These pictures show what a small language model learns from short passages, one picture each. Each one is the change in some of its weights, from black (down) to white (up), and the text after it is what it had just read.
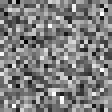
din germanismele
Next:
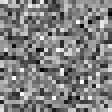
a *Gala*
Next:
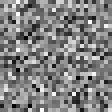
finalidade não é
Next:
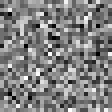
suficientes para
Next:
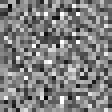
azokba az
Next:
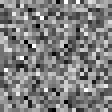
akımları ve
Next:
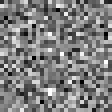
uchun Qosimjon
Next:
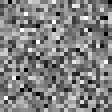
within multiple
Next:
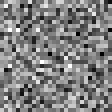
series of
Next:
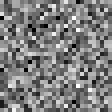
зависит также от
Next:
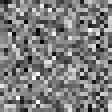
enfrentar, seja
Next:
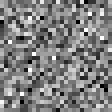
данных объективного
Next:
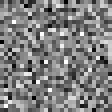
Atrof muhit
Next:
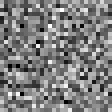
B., Zhu
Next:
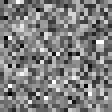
vez más presente en el
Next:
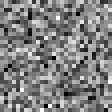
podem estar associadas à
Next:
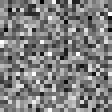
com prótese
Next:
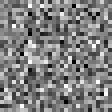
fehlt in
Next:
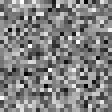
real de quatro
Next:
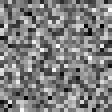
Albatta, bu
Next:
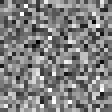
la casa, que
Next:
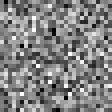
los resultados de una
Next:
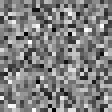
kann u.a.
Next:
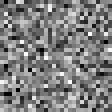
tartibga solish va
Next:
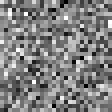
de contaminantes
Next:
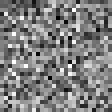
las de romper
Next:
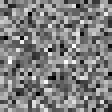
perdón público a
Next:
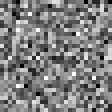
perversos ao
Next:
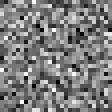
el futuro de
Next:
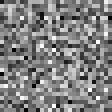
RS patent
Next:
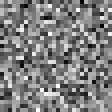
tinggi pengaruh
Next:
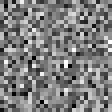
जल और
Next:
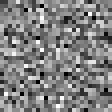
dan diterima.
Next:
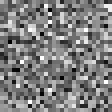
em Barcelona
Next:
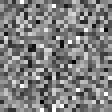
fazasida har bir
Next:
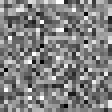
супругов в
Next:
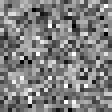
4.4 million
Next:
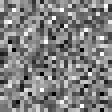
qoyish mumkin:
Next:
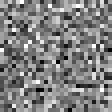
As bandas de
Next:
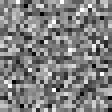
Recherche &
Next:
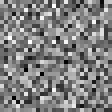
recursos necesarios para la
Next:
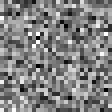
del presupuesto
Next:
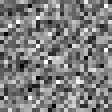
во всех своих
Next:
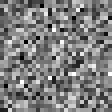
Kennst du das
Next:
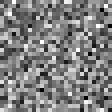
incluir cuantas
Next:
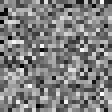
xarajatlarining aniq
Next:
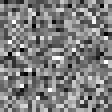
various active
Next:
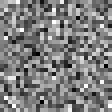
borada yuridik
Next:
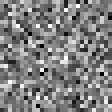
адам екен.
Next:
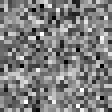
asosiy narsani
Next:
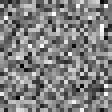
vários fatores,
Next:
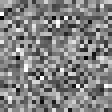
de outros cursos
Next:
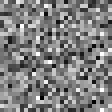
crescimento no mesmo
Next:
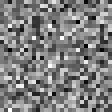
kam qavatli
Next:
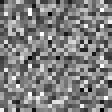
rivojlantirish maqsadida quyidagi
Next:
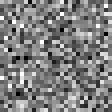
Inteligência dos
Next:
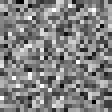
entre le site
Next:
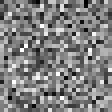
open market and
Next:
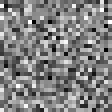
e ensaios
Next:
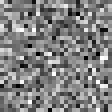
muerto me da
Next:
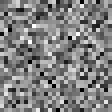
разработанных на основе
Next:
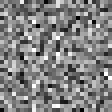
selama periode 2003
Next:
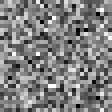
al. подробно
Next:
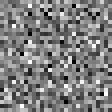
fehlt es
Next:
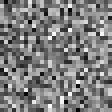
bor», - dedi
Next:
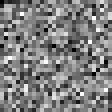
level of FSH and
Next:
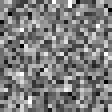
trabajo social se determina
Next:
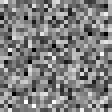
с ФКУ
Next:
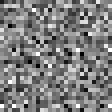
ва миллий
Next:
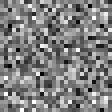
va obrazli ravishda
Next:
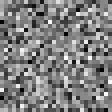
un posible factor
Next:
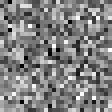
parcelle de
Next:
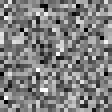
простягається на
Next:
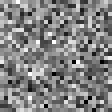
para o modal
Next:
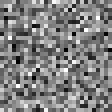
e distorções
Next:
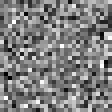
di cittadinanza
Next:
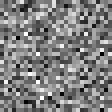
amaliy operatsiyalarning
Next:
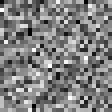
студентов, а также
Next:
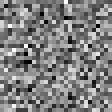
техники, технологий
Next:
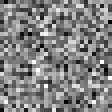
of the American
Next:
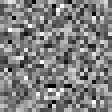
taking into account
